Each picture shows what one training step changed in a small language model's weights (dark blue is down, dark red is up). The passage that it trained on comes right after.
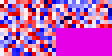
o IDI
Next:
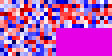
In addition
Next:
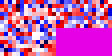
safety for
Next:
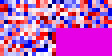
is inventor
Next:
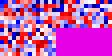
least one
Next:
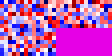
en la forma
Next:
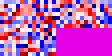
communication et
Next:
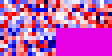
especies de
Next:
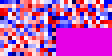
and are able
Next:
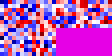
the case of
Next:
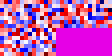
En esa
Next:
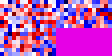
por parte de
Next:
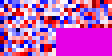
work? work in
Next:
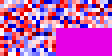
Section III
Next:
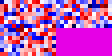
afraid to
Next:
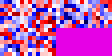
also increasing
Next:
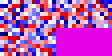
Khan et
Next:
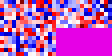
of the power
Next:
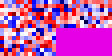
example of
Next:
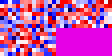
and later
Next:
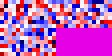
survey results
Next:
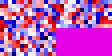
in Czech
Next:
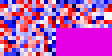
in response
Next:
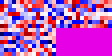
to enable the
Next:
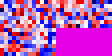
do câncer
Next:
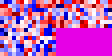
not required
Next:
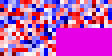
are viewed
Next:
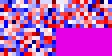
de contenção
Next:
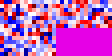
foreign and
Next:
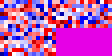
The effects of
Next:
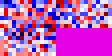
was erected between
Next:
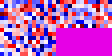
The same
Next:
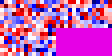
management of
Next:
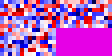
literature by
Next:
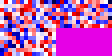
Power, D
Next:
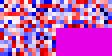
observed between
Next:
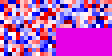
9 в виде
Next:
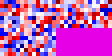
who estimated mean
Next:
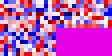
for all $n
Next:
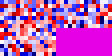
realizado es
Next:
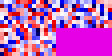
o uso
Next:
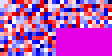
deer with
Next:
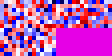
lot in their
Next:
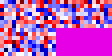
of several
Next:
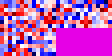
standardised to
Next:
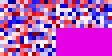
ne tik
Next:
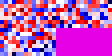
concept of
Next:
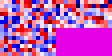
the large
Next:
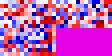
found between 505
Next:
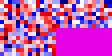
про такий
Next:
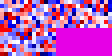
LE is a
